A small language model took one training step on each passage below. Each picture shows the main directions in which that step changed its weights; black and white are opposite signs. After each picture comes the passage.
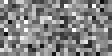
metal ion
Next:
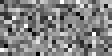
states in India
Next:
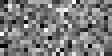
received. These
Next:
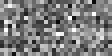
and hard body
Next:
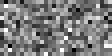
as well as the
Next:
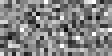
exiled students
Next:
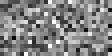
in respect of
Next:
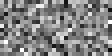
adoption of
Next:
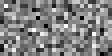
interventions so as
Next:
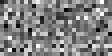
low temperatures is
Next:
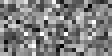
contaminants from
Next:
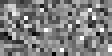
comprise all
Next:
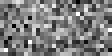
to indicate how
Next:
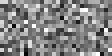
online class.
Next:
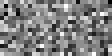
as seen from the
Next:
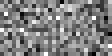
person feels that his
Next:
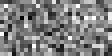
years' experience and
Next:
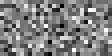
the technical,
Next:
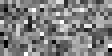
of some unusual
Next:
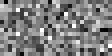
network stronger. A
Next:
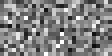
interventions with specific
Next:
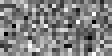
the most influential learning
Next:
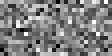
is suggested when
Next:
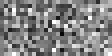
for ways to
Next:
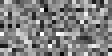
analysis (alignment
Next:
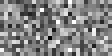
work out quite
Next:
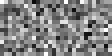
fibers and
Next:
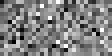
grounded in
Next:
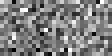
passengers have
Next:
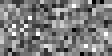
to improve the performance of
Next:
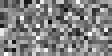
diabetes compared
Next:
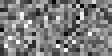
differs in
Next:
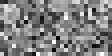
plane of the
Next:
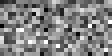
lifetime of
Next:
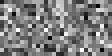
one was formed.
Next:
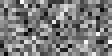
preserved, were
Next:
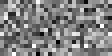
pressure on water
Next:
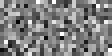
increase but remanance
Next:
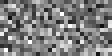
our best to make
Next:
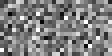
surface. This
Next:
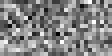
identify those members
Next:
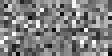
test results obtained show that
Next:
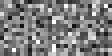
weight and 300
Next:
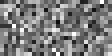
health and life. This
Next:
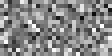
the pipe
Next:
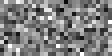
minimum of
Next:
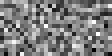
the assessment phase
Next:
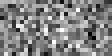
can benefit from
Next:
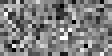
even when they were
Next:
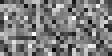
objects of such
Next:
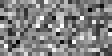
in nature, that
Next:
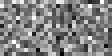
links, as
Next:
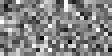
tiger and
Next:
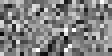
with an average yield
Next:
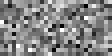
and marginalized
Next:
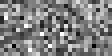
retained as
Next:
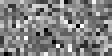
is the sampling
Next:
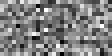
a handful of the
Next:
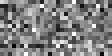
provided additional
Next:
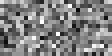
realize that only the
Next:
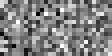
function words).
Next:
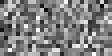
treatment media,
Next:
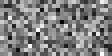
or increase in the value
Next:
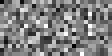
them had higher than
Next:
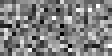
data from human patients,
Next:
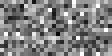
In collaboration
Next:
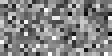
between psychological
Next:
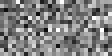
cycling was
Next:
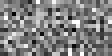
interest in minor
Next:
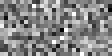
development of the arch is
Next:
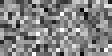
standard free energy
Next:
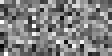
of natural modes
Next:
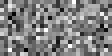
each weed.
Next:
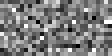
of tapered
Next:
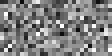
affected the quality of
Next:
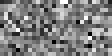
responsible for
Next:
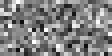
spectra of the
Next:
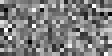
of the project. The
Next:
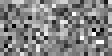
to answer the
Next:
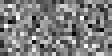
participation, resources are
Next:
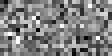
that viscosity
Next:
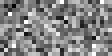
detail. The results
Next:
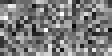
will not lead to
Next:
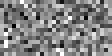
stars that make up
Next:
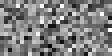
1 Introduction
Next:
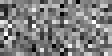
of knowledge. The
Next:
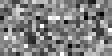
Are Applied
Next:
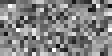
will be promoted
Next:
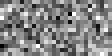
were placed on
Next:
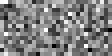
preventive and control
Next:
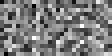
two topics,
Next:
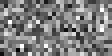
further diluted
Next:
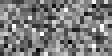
to the corresponding
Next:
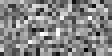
is divided
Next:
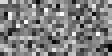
efficiency of an
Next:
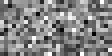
and satellite
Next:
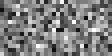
leaves were
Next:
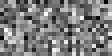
RS_x -
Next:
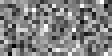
the user: it
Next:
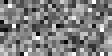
and the combination of
